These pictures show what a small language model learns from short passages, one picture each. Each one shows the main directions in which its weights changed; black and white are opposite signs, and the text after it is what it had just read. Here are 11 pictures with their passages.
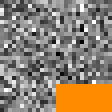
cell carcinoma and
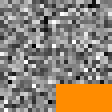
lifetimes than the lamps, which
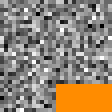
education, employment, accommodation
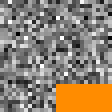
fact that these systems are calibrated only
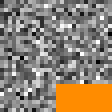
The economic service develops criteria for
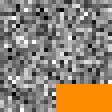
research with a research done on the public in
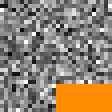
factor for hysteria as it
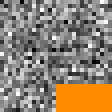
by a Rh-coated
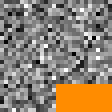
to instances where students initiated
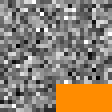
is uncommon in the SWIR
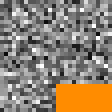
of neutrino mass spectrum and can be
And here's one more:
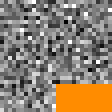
often one-sided or more
